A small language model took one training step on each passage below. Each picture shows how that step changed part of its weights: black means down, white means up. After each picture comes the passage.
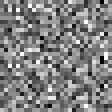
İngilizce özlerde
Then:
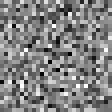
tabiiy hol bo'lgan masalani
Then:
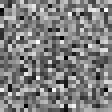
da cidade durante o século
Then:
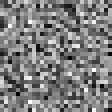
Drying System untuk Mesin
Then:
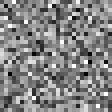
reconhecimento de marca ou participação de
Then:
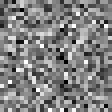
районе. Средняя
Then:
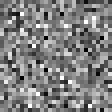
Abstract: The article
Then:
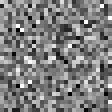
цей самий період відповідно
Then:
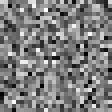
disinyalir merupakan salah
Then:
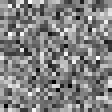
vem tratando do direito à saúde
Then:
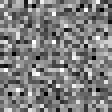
veículos elétricos
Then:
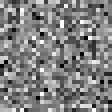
y una redefinición del
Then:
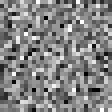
complejo enzimático
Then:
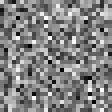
las normas de Derecho internacional
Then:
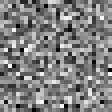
ishlov berish, belgilarni
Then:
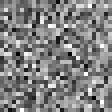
sen bola, bir narsa
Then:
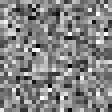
unib chiqishiga, nihol
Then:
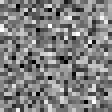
bormoqda. Shu bilan
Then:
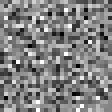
por alguna circunstancia,
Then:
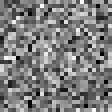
al 2015). Hay evidencias de
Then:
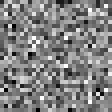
2-rasm. Xufyona
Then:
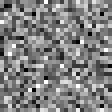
илмни улуғлаган
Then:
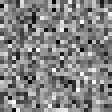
to pielęgnować w
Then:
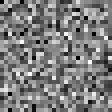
учеников с негативным
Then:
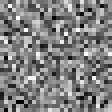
pengaruh pemberian tablet
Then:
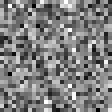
as respostas que indicam foco
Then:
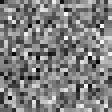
gli acari predatori come
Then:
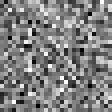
conflits de manière durable,
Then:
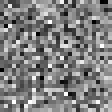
berishday mukammal ishni
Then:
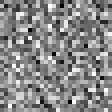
ВОЗМОЖНОСТИ В
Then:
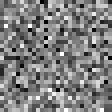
primair wordt gezien als
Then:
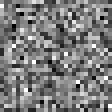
Мартін сідає на
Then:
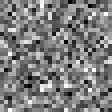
Attica 2. Assistant Professor,
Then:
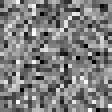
к острой психологической
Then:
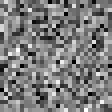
convergent validity was
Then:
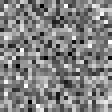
glukosa dan urea
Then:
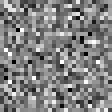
управления развитием организаций, которые
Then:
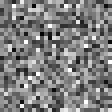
meio ambiente e à saúde humana,
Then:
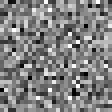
innovador promovía el modo de vida de
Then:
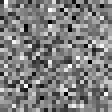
Insonlar o'rtasida
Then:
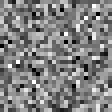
due punti è quello
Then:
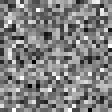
клиренсу атерогенных
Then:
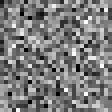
энергоэффективности и
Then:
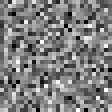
- Permitir que los estudiantes
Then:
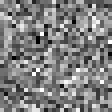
Bedürfnisse der Eltern nach
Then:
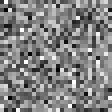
va his-tuyg'ularga
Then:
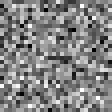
de prevención. La protección de
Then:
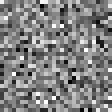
descripción de objetos, el
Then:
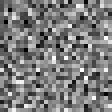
de Regressão JEAP
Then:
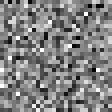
certificado en Administración
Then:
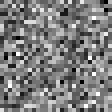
maqalada 4-klassta
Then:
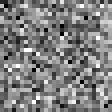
Apriyani et al. (2022),
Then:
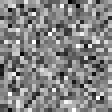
buyum va shu kabilar.
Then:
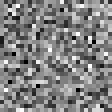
tyutor bilan talabalar
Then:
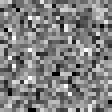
peningkatan sumber daya
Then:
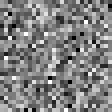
Stillar Harakatdagi obyektlar
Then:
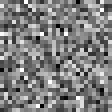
örnekleme yer alan
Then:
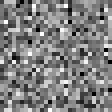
Texnologiya darslarida ijtimoiy
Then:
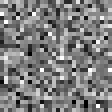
parte de los estudiantes. Estos
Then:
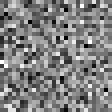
como o melhor para extrair foi o
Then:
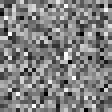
da análise (Gráfico 3).
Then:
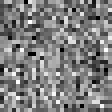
va nisbatan barqaror tizim,
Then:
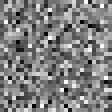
bir atmosfere sokar,
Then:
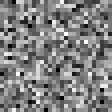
bibliográfica evidenciou
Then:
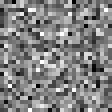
многих существующих и
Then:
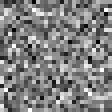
25, da Lei n.º
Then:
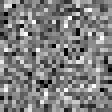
частота, с которой мы
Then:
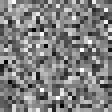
y joindrons aussi nos
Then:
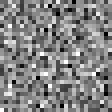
amalga oshirilishi harbiy
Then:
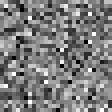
primary aldosteronism.
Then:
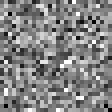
Belyi φ sont des
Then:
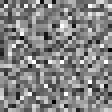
беришни бажаради.
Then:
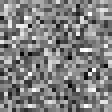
Pirakanta urug'larini
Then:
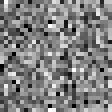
sultonlarga berdi.
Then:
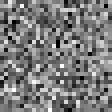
qo‘llanilgan bo‘lsa,
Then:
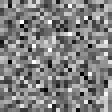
về độ sâu
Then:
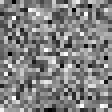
1987. Entre a norma e a
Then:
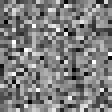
ijodkorlikka, izlanishga
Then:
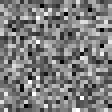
J. F., Pokorny,
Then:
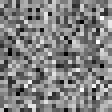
Asarning bizga yaqin va
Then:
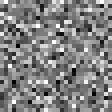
Iran faced a similar fate with
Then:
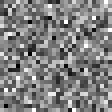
- material orgânico - destinados
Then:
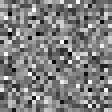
Tercer Sector: el caso de
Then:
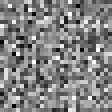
metall ishlab chiqarish va
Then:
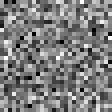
Ферганиском кишлаке.
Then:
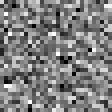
competitivas do país. 4.
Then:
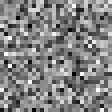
Física, que se caracteriza por
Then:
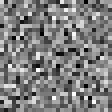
estos centros se desarrolló
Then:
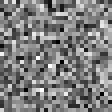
yallig'lanishi kolit deb
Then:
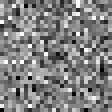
Айсәнем менен
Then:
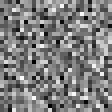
bouteilles de boissons
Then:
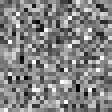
Медведи, сестры,
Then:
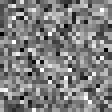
управления. Разработка
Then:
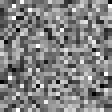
processo de avaliação, motivadas
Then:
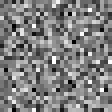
VA IDEAL SHAXS
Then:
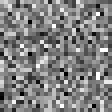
apoyar a las Direcciones de la
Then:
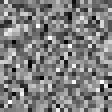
of the writer Shukur
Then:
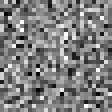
base en un estudio transversal
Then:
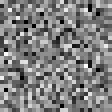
yang lebih mendalam terkait
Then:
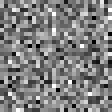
de INSA inicialmente leve
